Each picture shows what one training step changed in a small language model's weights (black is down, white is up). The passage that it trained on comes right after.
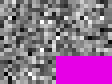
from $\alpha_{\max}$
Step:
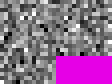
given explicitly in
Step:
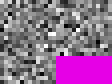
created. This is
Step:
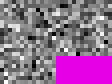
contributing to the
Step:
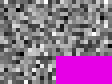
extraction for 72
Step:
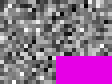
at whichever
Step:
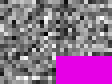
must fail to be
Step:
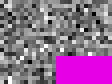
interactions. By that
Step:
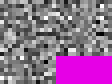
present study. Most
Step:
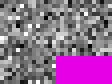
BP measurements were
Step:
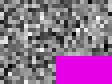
understanding of
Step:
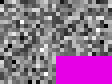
– an author of
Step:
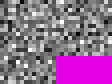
Lett. {\bf B
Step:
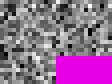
of these variables in
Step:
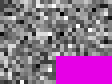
been discussed in more
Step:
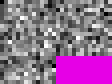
which are parametrised
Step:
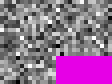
is tangent to
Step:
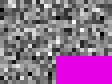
background events under
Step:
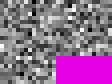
wholesale, local
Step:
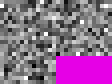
model and the applied
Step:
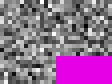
activity and cell
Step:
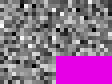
bound in a dimple
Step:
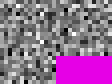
sense. In Proposition
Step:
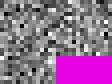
if this parameter is
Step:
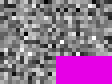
in this paper, the
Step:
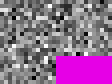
of atoms or
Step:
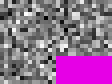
symmetric background,
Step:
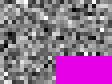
of spin $\Delta
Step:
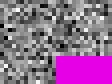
that both $\ex[Z
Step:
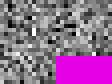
conducted in the
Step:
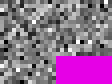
priori estimate
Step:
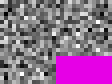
question of what
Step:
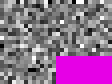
figure 9c or
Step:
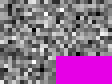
geometry previously
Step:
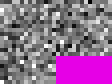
manifolds with fast
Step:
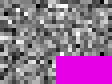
catalog). The
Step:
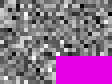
diseases that present with
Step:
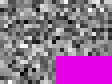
gave the the author
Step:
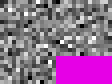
think this is not
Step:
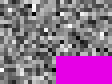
interpreter, but it
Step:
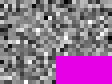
levels of the sound
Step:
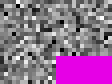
In this context, we
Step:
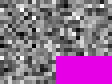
to the respondents.
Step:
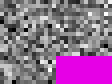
was marked by long
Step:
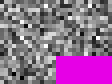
in our study, whereas
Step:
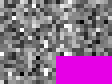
inclusion order. The
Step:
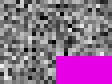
for $G$. Then,
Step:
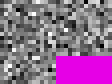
the cracks along the
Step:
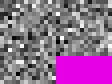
scan changes from
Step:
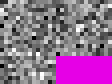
be absorbed
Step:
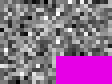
a modified expected
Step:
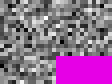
at all) to 4
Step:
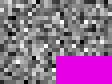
at their current resonant
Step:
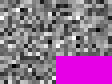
toughness at most
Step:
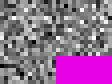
in a clinical
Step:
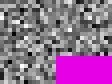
And the first part of
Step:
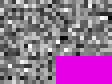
is an intrinsic
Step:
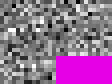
I would like to
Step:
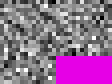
a comprehensive
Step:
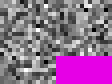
measurements suffer from
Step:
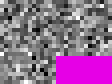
to either maximum
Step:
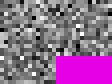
Also, this paper
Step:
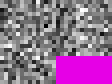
\end{align*} and
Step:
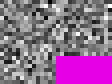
equal to unity as
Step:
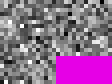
the initiative. The
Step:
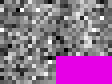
from the slab would be
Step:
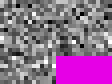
band gap for a
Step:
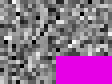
acid bacteria
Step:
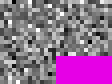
or alcohols
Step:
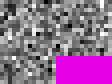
of the $k$-th
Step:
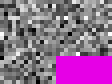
The LO has been a
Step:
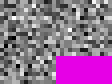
in the process in some
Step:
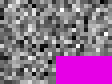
helium surface
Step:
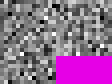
The quantum mechanical
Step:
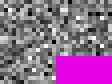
industrialization have
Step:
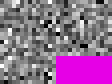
positive eigenvalues
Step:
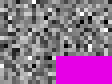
the Hawking temperature
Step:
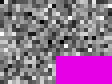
study quantum effects of
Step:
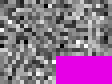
that purpose,
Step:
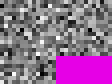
the implicit function.
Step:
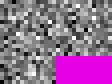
here it could be
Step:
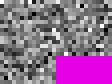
indoor environments
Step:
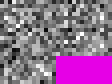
the CC geometry
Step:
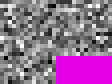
category (9
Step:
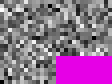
equipped with two
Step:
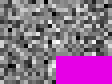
we give examples of
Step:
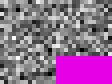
Hb from baseline
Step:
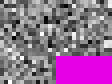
these formats.
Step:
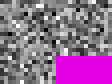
for the event J1
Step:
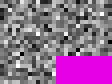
\end{theorem} In
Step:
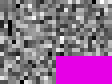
profile. The
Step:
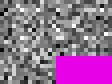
paper, and hence it
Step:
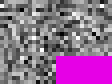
to the minimisation,
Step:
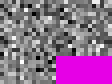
which these systems align with
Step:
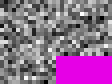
old ideas.
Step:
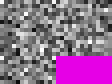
which essentially
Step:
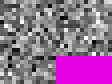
the matrix representing the
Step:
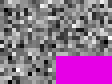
smooth melody
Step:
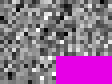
of the USSR
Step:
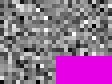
Viet's paper,
